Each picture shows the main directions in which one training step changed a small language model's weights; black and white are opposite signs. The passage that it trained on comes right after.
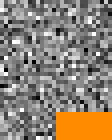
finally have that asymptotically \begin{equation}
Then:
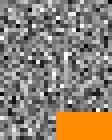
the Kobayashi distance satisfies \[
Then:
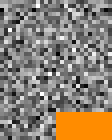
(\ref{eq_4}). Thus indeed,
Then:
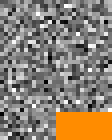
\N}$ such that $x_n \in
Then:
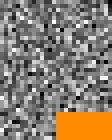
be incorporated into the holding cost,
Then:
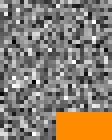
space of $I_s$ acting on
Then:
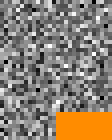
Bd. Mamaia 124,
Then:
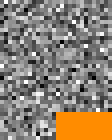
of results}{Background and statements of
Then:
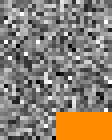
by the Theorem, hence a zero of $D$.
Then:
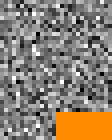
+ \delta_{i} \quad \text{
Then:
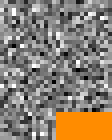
and H.~Helfgott's
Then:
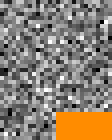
consideration, it can be shown by differentiation with
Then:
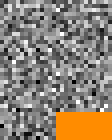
strategy of the proof is inspired by
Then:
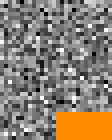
with an $(-1)$-tail of length
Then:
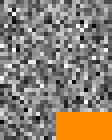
the framing on $\cm^+(a,
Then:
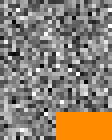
$n$ in time $q(n)$. It
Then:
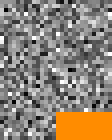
\def\khat{{\hat k}}
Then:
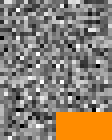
with $80$ less basis, the adaptive
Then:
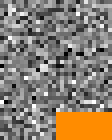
Furthermore $D_a$ is dense and
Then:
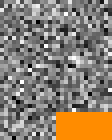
Generalized Mittag-Leffler
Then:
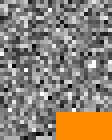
of $G$. \end{itemize}
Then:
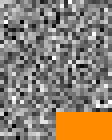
for some smooth function $\phi$; since all its derivatives
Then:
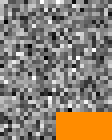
data (39) with $\ell$ specified as
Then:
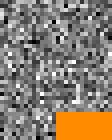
\] Next, let $(\alpha,\beta)\in
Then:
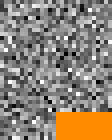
conditions are satisfied: \begin{itemize} \item
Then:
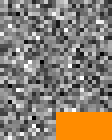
\eqref{equ:scale}, we conclude the
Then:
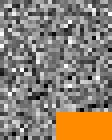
\begin{equation} \label{IPP}
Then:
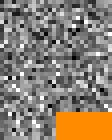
as the weak canard is supported for several
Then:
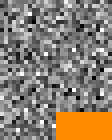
respect to $v$, we denote the kernel of
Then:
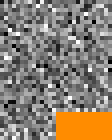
though the section also includes, at its
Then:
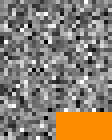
has exactly 3 zeros on $L.$
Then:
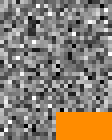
D)$ under $M_\phi^*$ go to
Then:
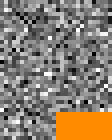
the dimension of this counterexample is
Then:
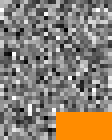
What connections these problems will have to the higher
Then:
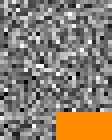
$N_1^g$ of the holomorphic
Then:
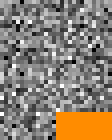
the second equality is a standard elementary calculation.
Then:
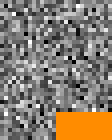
This allows in particular for products to be
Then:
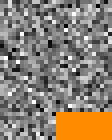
\ \lopar By having added a unit
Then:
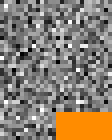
the first generic singularities fixing the singularities of the
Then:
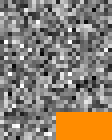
assertions can be given in an elementary way
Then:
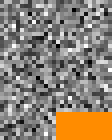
to provide an explicit boundedness of complements on
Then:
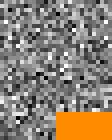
invariants. Two invariants in
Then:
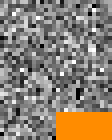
are of the form $\pm \mu_j$.
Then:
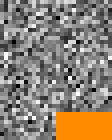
to get important information about the numbers. Let us
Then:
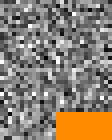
immediate from Theorem~\ref{thm:hch}.
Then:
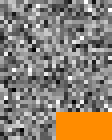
finally, $Table 3$ The value of
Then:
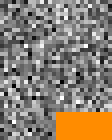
of $\HH^{q}$ have a divergence
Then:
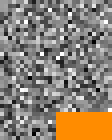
of tests performed that were collected
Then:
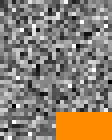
on the problem under consideration. The interpolation
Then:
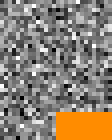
conditions which ensure the boundedness of such groups.
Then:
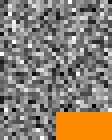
of the r.v. $e^{\sqrt 2
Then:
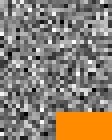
\infty \, . \end{equation} In the
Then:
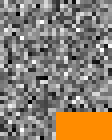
some important developments of the geometry of
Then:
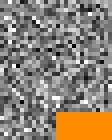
W.H.Chern, {\it Lectures
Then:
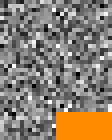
Braid group action and canonical bases,
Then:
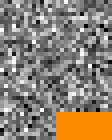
not be distinguished when they are
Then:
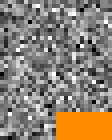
undistorted mesh, all computed complementary
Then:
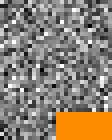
to make it flexible? For example,
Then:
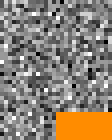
level.\\ It is worthwhile to mention
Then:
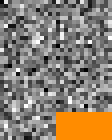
original proposal \cite{GelZ}
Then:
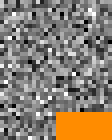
Australian mathematical community for their
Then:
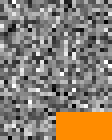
k,\tilde\lam)$ leaving the origin
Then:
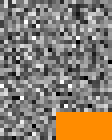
positive cone of $\Delta$ equals
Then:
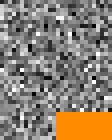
beautiful formula (Proposition 10.15 in
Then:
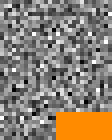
\begin{equation*} \cal{A}
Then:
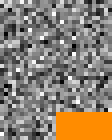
to prove the existence of a value in mixed
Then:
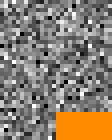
$\R^n$. The nonlinearities $g$
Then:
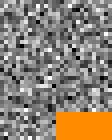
aim to obtain more explicit and refined results by
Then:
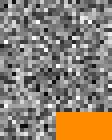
two simplex $\sigma$ similarly as in Theorem
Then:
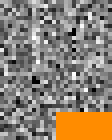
= \cG$ and if the canonical homomorphism
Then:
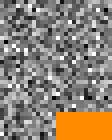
the maximum number of parallel sections. In this
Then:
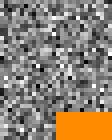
relation and it devides the group into
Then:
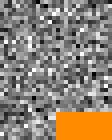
\leq O_{\pi}(G)$ and the result
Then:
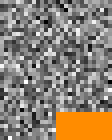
intersects $\alpha_i$ once
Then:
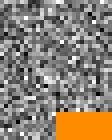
two dimensional version of the Airy process.
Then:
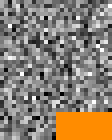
On one hand for $f_p \otimes
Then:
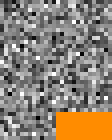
if $t = u$. \end{lemma}
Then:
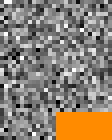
orbit $K\cdot x$ is
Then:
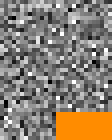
satisfies (i) and (ii) of Theorem
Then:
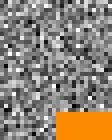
function and $C,\rho\ge0$, then
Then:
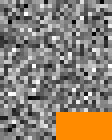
\in D} X(\bt) \geq
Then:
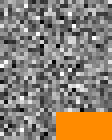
that $\psi\,(-g)^p$ is the
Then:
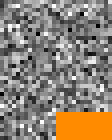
homogeneous state at the bifurcation point. We
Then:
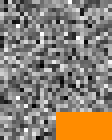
for any } t\in \mathfrak{t}
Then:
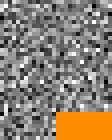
the Hardy space of functions that are holomorphic
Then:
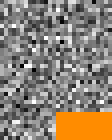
that $|h^1_k|\asymp
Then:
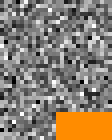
product ``$\tr$'' by the flipped
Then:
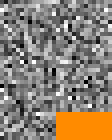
{\it (self-affine) tile
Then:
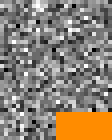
estimate the assembled area.}
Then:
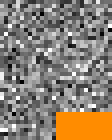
since it holds in each $\cA_{x}$, the
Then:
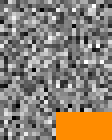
The Minkowski-Cohn
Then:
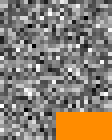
reference to the coordinate system, which may be
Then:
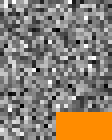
$\gamma>0$, there is a positive random variable
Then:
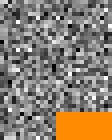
final remarks and speculations about the origin and
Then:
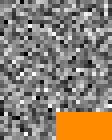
groups'', Translations of Mathematical
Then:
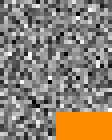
classification of simplicial Coxeter groups
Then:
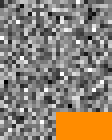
means, i.e., to establish necessary as well
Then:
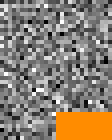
questions and observations which we plan
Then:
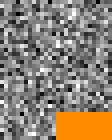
in the signal $q(t)$, is reduced
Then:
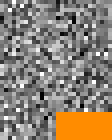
take into account the memory effects.
